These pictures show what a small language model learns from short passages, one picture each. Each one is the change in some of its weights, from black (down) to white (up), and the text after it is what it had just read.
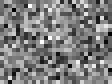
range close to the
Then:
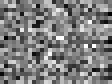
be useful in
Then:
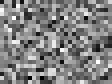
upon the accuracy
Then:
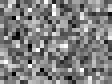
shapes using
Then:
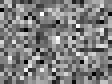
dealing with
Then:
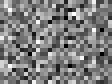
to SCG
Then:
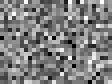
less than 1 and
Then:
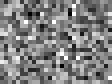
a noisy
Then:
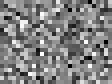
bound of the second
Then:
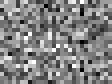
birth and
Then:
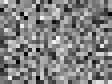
on the value
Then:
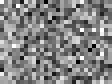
= may, volume
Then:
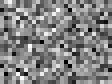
of the creator
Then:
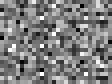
such a construction given
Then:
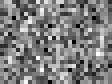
resampling approach to
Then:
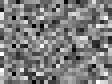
dual to the
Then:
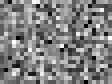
The success rates
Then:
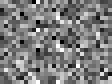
details on the current
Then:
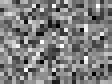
depicted in
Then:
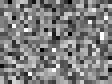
the set {\bf
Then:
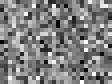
at each iteration
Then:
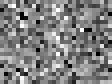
of circulation on
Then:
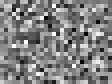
found a statistically
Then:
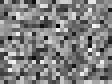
rational curves in
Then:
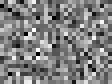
M., van
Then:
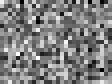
associated metabolic
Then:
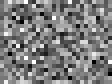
results also show that
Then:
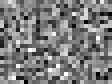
by this coupling in
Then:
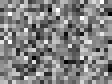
is seen from
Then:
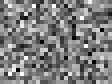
in blue and
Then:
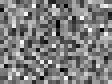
at an expression for
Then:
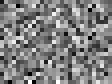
and use the following
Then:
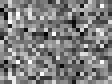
$g$ such
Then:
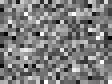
The probability to have
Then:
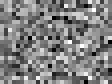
D \longrightarrow
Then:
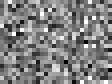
be tractable
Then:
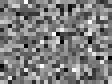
denote solutions to the
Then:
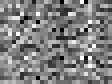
\alpha \beta
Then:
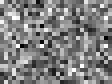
suggested. The
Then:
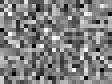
is caused by
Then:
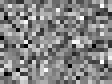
tower of
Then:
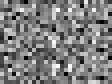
deriving the equations
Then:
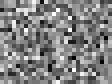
the criteria were
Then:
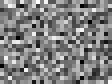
other disks to
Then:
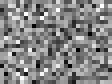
of three generic
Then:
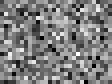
just study relation between
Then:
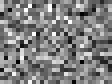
in dairy
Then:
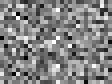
the drawing of
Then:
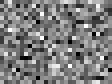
or speaking
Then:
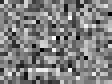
is Poisson.
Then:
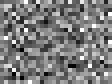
results are reported in
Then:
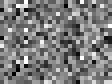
would have to be
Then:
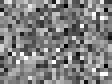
we could simply
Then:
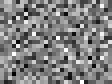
used to study
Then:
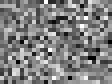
well as diffusion
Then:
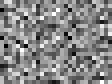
of the parameter
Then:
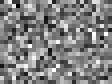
the processed images
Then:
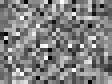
$\lambda$ &
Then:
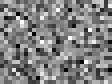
set of kinematic
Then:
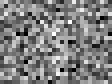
understanding accords
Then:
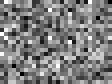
switching rate
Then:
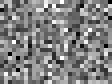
minus operation
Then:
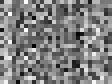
method is rather
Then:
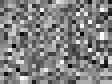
first family of
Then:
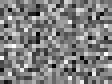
without known future
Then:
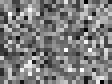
formulations The
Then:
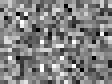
of resistance
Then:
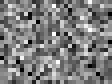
for fitting in
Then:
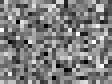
one or a few
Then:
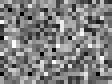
spin rotation are
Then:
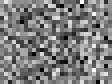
follows, we present
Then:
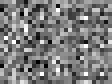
such funding are
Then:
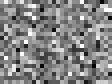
base and finite
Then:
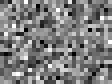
were situated in
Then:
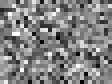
the two-dimensional
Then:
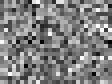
optimal here, and
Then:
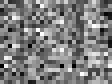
calibration coefficients
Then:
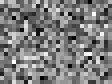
represent the data in
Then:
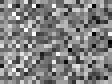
and found that communication
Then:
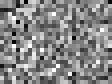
the magnetic polarity
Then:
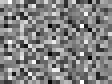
study of the experimental
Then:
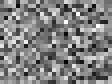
and backward
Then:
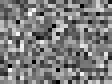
For a polynomial
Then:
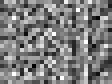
challenging due to
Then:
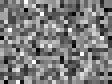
it would follow
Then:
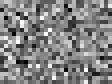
of one loop
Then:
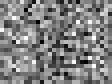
G \over
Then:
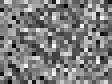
we integrate the
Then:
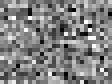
k \geq
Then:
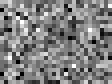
of topics
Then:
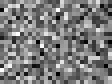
come along with
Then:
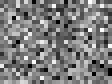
Assume that
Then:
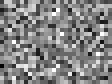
the change of variable
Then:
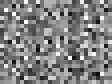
agents are often
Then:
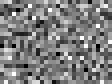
variable signal, contrast
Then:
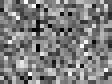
changes in the
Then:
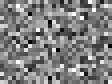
assigned to the
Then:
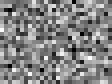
a particularly high
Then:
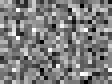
a sustainable
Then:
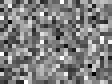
chordal and
